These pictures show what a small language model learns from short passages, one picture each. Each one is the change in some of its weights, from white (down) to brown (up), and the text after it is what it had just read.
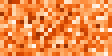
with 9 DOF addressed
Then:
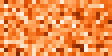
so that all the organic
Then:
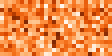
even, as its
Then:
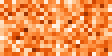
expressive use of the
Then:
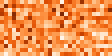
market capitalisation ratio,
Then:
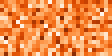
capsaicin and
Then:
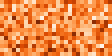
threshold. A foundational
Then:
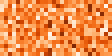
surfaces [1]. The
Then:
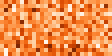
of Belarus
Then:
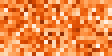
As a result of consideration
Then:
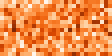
Si Cu Mg
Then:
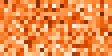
that one-third
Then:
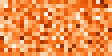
cross can be seen all
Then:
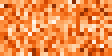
relations and integration in West
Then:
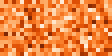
to determine the term of
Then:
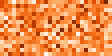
rice PSB
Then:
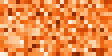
personnel management are mainly related
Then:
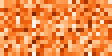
educational sector's unique
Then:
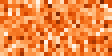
acrylic stent
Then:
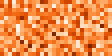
used to refer to several
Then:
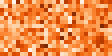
AI, many entrepreneurs
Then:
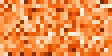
of total floor area
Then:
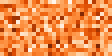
tribal community,
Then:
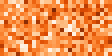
human beings.” The
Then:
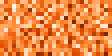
basis for these various
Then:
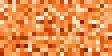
anisotropic response with
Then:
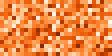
level similarity to measure
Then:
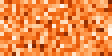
highly active compared to the
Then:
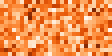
the CA up to
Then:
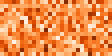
when brushing
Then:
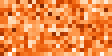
funding and use,
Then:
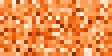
strategy, how the motivation
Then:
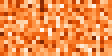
are unable to
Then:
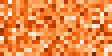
permanent magnet. The
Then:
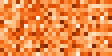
Information Usability Information
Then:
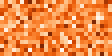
and discourage acts
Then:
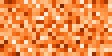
studied. After the
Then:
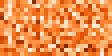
aimed at investigating the
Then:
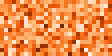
used the following software:
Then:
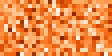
ash residue during
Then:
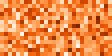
this results in diagnostic
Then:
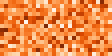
perceived the dawn
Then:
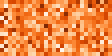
MWp (or
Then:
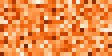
or fiction literature,
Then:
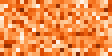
are made in MS
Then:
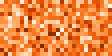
on delivery of effective secondary
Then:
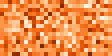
if two editors
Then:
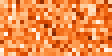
controls were included for
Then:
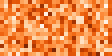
Protocol and will
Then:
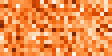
old component may be more
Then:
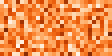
offers major advantages such as
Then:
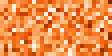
number of arrays
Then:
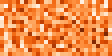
are extracted after compensation
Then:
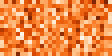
to investigate the stability over
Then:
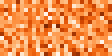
distribution system can be computed
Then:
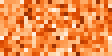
street because my parents
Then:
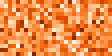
provides selective pressure leading
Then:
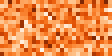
was the introduction to the
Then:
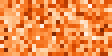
In prices from direct
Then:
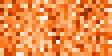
the European Green Deal
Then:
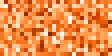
past, example and
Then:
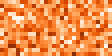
manuscript. All
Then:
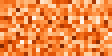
- vi. Save
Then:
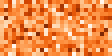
slice group,
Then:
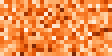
third of this energy is
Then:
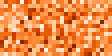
for driving the cultural change
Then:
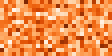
region (inner
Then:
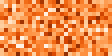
implantation zones over large
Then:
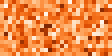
per g. of the
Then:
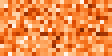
this case, the estimation
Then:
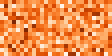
keeping the melt
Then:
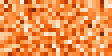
of each student,
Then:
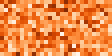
they performed three tasks in
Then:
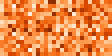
remains committed to actively
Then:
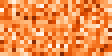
anatomy without the
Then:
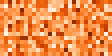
materials [3,
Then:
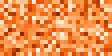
median prices increase
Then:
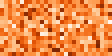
the authors, the differences
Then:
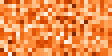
between the different layers and
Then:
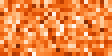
The majority of the children
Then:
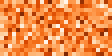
bottom-soil samples
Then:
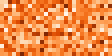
nodes deployed in a
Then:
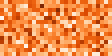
It deals with the
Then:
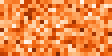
the human motor system in
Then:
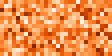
over my head. -
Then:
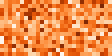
the challenges met by their
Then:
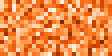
main data transmission medium
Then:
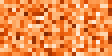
valued and must be
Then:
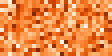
February 2017 – January
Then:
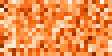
trauma in
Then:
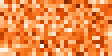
encoding a character
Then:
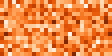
Kingdom, United State
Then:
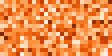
blade width.
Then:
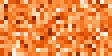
¹Leeds Institute
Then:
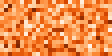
of ACM,
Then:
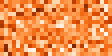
hypothyroidism has
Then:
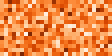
analyzed. The proposed model
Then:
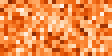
per nucleon pair
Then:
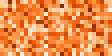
generics, indicating a
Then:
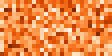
features using data mining
